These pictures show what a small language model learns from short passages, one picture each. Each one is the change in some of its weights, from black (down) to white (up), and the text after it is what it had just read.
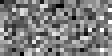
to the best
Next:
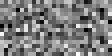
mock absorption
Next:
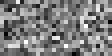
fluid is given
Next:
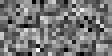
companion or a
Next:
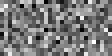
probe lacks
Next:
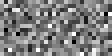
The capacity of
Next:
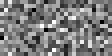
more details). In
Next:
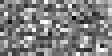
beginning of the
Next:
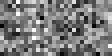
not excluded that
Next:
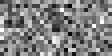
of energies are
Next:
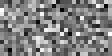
nature of the
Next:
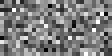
146 \rightarrow
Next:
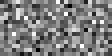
terms of the specific
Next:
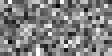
This is independent of
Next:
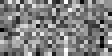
annotations do contain
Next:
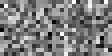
sector and do not
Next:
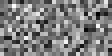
Real and complex
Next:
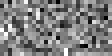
global emulation parameters
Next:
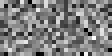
of coherent
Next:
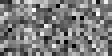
choice of reaction
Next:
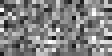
could see also the
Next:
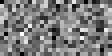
obtained with AMD
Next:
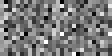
present the design of the
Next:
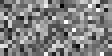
challenging due
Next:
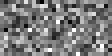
rate to conform to
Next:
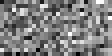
to zero, we
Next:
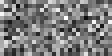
the film is in
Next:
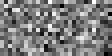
The 64-bit
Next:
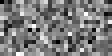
geometrically representing
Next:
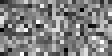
minimization of the
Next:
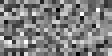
is the particle weight
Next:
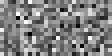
we will also apply
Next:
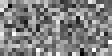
in collective
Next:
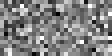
with $\Theta
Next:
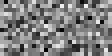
partial CS model
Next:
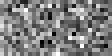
on Co and
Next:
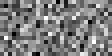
orientation. The
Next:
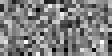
the lengths of the
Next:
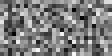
of the last model
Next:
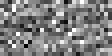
Appendix we
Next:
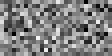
of the vertical magnetic
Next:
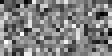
at the size and structure
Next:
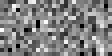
possible admixture
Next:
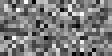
hand, we can
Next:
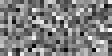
chosen range of
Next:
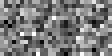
worked out by
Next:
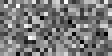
This critical region
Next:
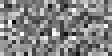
such cases satisfy the
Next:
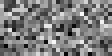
its potential. This
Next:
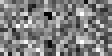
data poins.
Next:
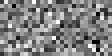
for $A$) and
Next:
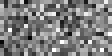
degree from the
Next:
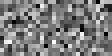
line of sight to
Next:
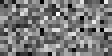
to lower distances
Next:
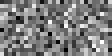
prior model of
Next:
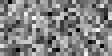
disk geometry
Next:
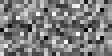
depletion at
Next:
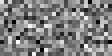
These effects can be
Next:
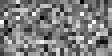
and comparable in
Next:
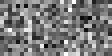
of RTIM
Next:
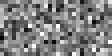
three columns
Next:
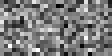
in the two-dimensional
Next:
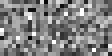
author thanks them
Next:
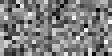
the changing spectrum
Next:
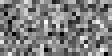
masses but fixed
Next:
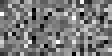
\over U +
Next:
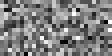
the Gaussian
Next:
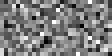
and observe in
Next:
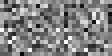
one of the most
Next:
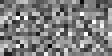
sparse star
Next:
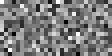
with the privacy
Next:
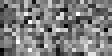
implies that they
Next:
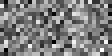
be represented in terms
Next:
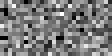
\& Gunn
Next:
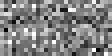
On a numerical
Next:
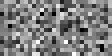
the competitive
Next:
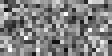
the impact of
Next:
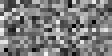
extended, the
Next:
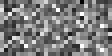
learning the
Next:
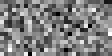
of the fits does
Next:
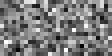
three RL agents
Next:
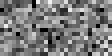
No clear
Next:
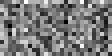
replicated data between
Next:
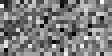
be done in order
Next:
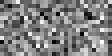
energy dependence of the
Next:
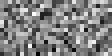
and $|\langle
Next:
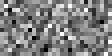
The simulation results
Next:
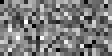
parity assignments
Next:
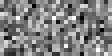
the suggested
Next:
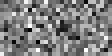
have trained in the
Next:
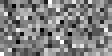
are popular
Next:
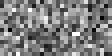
- Cyber}
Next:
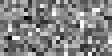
Our analysis method is
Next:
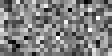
only in the probability distribution
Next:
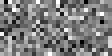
To put it more
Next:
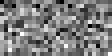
transition in the charge
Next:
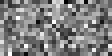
a desirable linear
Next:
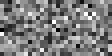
substituting the
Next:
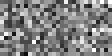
of the Dirac
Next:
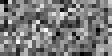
the expansion lead
